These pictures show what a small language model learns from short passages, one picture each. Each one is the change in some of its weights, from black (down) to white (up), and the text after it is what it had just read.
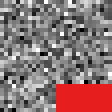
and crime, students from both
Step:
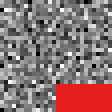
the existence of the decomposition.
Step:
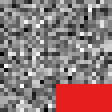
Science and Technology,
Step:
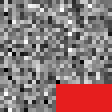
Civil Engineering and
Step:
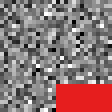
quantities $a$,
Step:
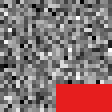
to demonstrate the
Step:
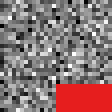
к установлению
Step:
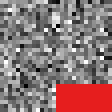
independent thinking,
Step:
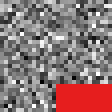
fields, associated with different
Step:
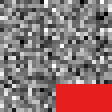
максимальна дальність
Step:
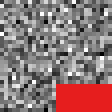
Now the statement follows from
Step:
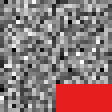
Mitra; Eric A
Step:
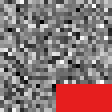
0$, the argument above
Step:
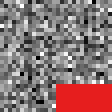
ta'lim metodikasi
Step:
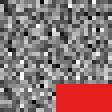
formação pautada
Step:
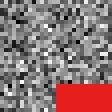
to decrease (Figure 8).
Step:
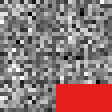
have $\limit{u}
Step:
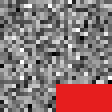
for all $t$, then we shall
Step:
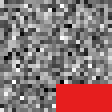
In order to avoid that
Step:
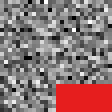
rectification, the right
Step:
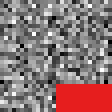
da literatura sobre o
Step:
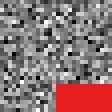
o'sgan va o'zini
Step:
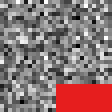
\\ \notag &\quad -
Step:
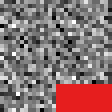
retrain the models.
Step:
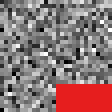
and non-similar Chinese
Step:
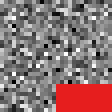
но он останется
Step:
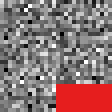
shaxsan o'zi
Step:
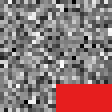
Mean Per Capital
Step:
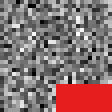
an explicit equation for $C$.
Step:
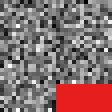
them. In this example, we
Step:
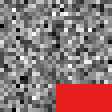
contrast, Moeller et
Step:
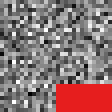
чтобы покрыть
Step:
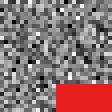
2D example of the octree
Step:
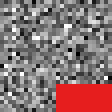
of this work, David
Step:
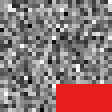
extraction process is an important
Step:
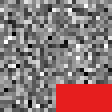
mild addiction which ranges
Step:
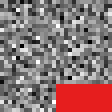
в отрасли.
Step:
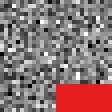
mapping. Additionally,
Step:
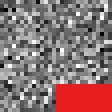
the convergence rate of the
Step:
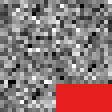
to this technology because of the
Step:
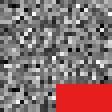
time procedure for converting any
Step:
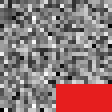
because that we have 4 cases:
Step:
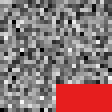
in modern sciences.
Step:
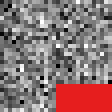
been important for more than 8000
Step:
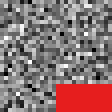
m.i. uit het
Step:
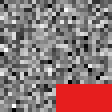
to'sib qo'ygan va
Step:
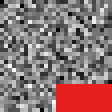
creators working across
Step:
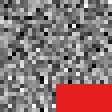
with a sublinear power of the
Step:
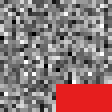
santé (CUS)
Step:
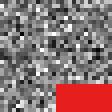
namoyon qila
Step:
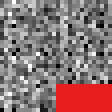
support are crucial for
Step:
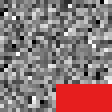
modulning narxi \$4
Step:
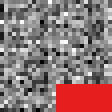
a full cycle in
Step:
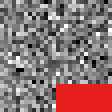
as práticas sociais.
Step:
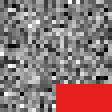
$1$ and a cochain
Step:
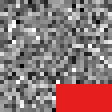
of Assumption A-0 is used
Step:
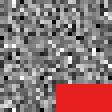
$f(c)$ uniformly
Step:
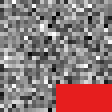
vositalarini yaratish
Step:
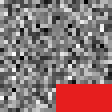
tensor-valued function that
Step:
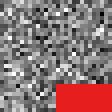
Under our assumption that all
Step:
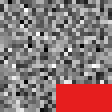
often the only ants seen.
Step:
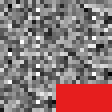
beliau yakni setiap
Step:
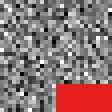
is to discuss the notion of
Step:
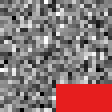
è stato posto su
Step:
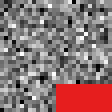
several criteria,
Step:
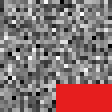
by the flow and implies the following
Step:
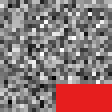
dalam memberikan
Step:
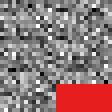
na escola: espaços
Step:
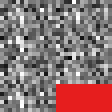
бир қатор
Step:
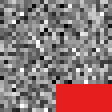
bir oz ayrimlari
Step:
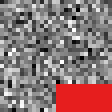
to the legislature,
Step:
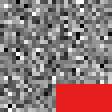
in Algeria during the
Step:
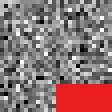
with $a = T$ hold for
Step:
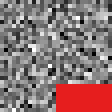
specimen were demoulded
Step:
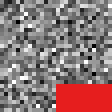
$\mathcal{P}_N$, and the
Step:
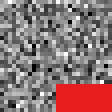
viễn thám
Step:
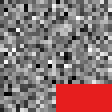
in the production area because,
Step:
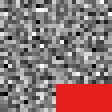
two adjacent laminae
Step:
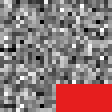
\begin{proof}[Proof of
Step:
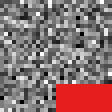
x_3\oplus\ldots \oplus
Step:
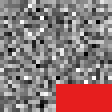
jump conditions} For a
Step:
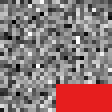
have become the important topic
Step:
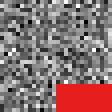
in the present discussion. In case
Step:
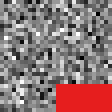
марки, наведені
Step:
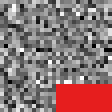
stakan suv (250
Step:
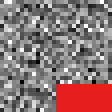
TITULAR DE
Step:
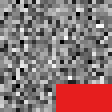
Problemlösen oder
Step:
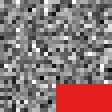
$S'$ the images of
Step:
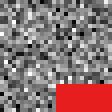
method out-of-perform state
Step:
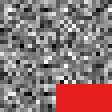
condition throughout the
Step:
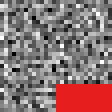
classification of children with
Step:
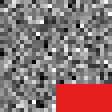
conjecture appear naturally
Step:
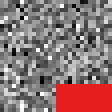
bends, fittings,
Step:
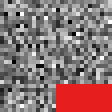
\end{equation} (This bound is
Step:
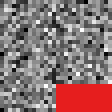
node. In our measurements, we
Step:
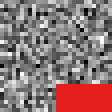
vatanparvarlik ¹
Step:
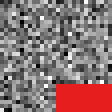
language background
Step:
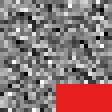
the reduced parametrisation obtained
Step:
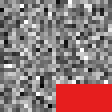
Ortiz (2015) define
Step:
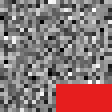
C_b)/\imath$ and
